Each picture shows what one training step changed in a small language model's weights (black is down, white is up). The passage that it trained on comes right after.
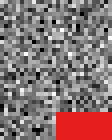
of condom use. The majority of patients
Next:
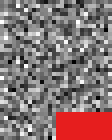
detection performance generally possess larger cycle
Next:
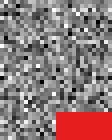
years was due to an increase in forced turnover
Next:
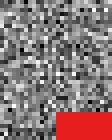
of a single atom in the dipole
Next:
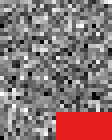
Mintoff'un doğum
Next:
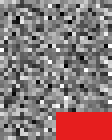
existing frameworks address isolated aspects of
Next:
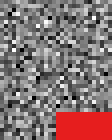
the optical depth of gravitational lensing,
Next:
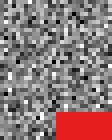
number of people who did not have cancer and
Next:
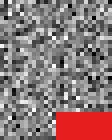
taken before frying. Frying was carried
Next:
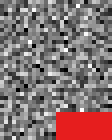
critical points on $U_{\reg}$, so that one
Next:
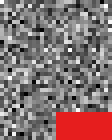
$B\to hh'$ control samples,
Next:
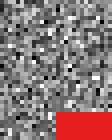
mean field $\vec{\Delta}_I =
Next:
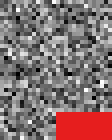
then his messenger", so
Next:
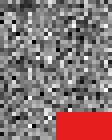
cultural significance, and institutional protection
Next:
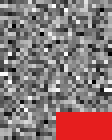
we successfully imposed two different sets of
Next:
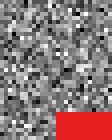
Their growth media and conditions are shown in Table
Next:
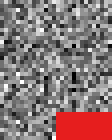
mouthwash produced a statistically significant increase in
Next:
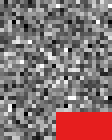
most massive state of a doublet or the
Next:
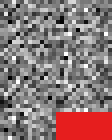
this section, we derive the approximate solutions for
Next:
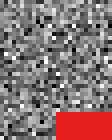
during a surgical operation. Similarity theory
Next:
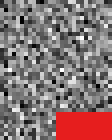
are in the dataset and in the population. As an
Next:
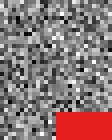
can obtain the probability of a vertex and a
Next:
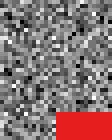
uncertainty which may explain some of the bias that
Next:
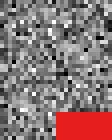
above consideration is applied to the case when
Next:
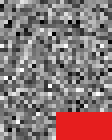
mechanisms for the proliferation of
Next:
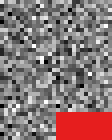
course. The results indicate that students' level of
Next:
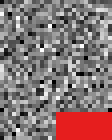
renewed. This is why this study,
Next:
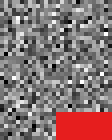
disappear. In the top layer, there are
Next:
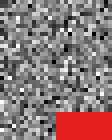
part-of-speech for sentences
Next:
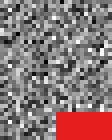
conventional and rated these more important than conventional
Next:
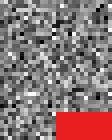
organisations. Likewise,
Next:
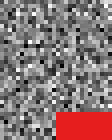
cooperative bank in each state, at the
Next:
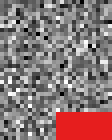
The test methods for flame propagation of long elements
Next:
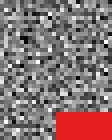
\bibitem{kinkol} W. H.
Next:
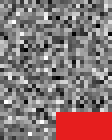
power for decades without the support of the
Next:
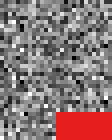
a configuration, all possible terms at second order in
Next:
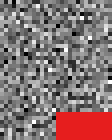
size. M= mean. SD= standard
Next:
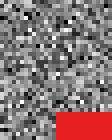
also reduced the DOX-induced
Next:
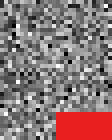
of credit risk transmission is desired then
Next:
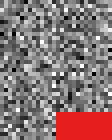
of teaching experience. His area of interest includes
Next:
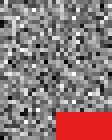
This produce a 100% efficient configuration. As the amount
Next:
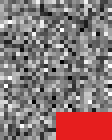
that there is a long run but insignificant
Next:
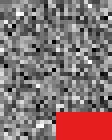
in all three environments for the two
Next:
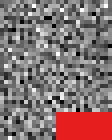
in our IETS maps. We
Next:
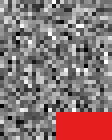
way it cooperates with the human. We
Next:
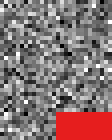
of the PMMA film is increased,
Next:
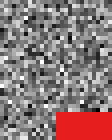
S. Schlobach, and J.
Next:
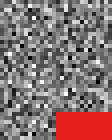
T. E., & Malose, L.
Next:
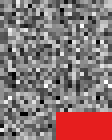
of consumer loyalty. The consistency
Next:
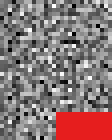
particularly within the first five years, known as the
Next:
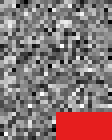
1884 which is the second report of an
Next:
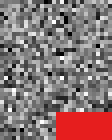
the first-principle calculations of lattice
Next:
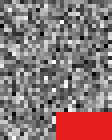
the synthetic population before the simulation begins.
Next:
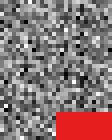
to the time of paper acceptance, which shows
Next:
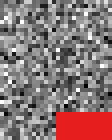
matter are \begin{align} n_{\pm}
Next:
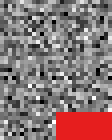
is becoming increasingly obvious that the current
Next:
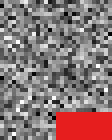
Jacobi identities are satisfied,
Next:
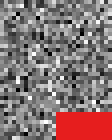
being a basic, fundamental unit of
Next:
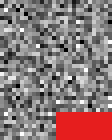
correspondence and reprints: Robin van
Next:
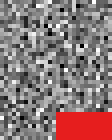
business education programme in tertiary
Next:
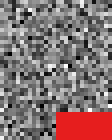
for a non-experienced one.
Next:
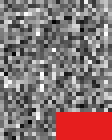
etching, with PMMA as a
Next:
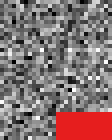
} \author{\textbf{Claudia
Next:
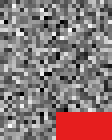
we can re-absorb \( q \):
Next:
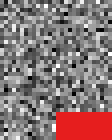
K=\vec I+\vec J=0$ and
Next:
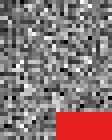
injected inside the reactor for
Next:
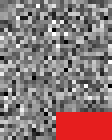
the two is plotted (c). The lines shown
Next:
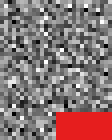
the azacrown ether group of the
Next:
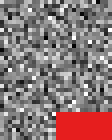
computer program “Winbalance”) have
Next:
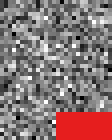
no ability of photoreact with vitamin
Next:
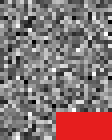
data collection, and many other types of sensors
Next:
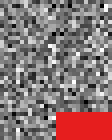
(IIASA), the Alliance of
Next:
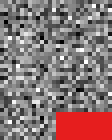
iterative steps: 1. Define system
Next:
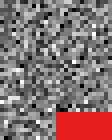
\leq i \leq n$. The complication
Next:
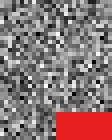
size of local governments (Ahmad et
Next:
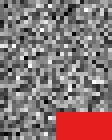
parameterized as $n^{(0)}$). But
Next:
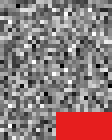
represented by the trajectories in Fig.
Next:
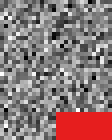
arrived from Sip Song Chou
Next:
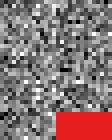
NIR protostellar pair separated by
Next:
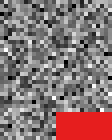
very few flat locations, making this
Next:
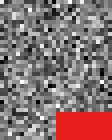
(dashed) and \ce{CO}
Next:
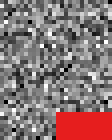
data is conceived in a form which
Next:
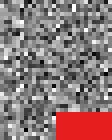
a computer is shut off [5].
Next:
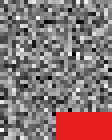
when left on fields to decay, improving the
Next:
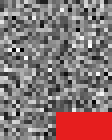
of Azure Function Apps.
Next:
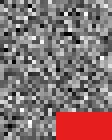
is partitioned into communities with possible
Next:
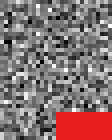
and a measurable resistance emerges.
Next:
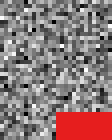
occurring at variable rates that collectively influence the time
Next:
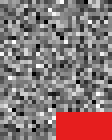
The number of iterations of PGD in
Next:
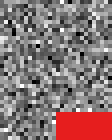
the organisms to 1:100 was carried out and
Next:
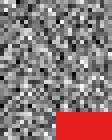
contextualize the terrorist phenomenon and
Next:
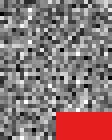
potential symmetry axis taking into account the processes associated with
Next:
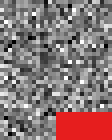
In both the figure particles were no longer visible
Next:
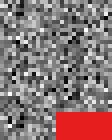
a well-known problem within the systems research literature
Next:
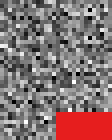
of this identity by acting with the matrix
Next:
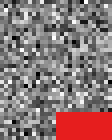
The lower panel shows the same data with a
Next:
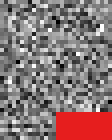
Study Group Final Report**
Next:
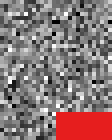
number of institutions are promoting targets to
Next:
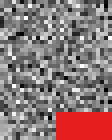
tests. II. MODEL OF
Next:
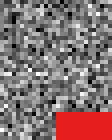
$s_p$ by sampling a
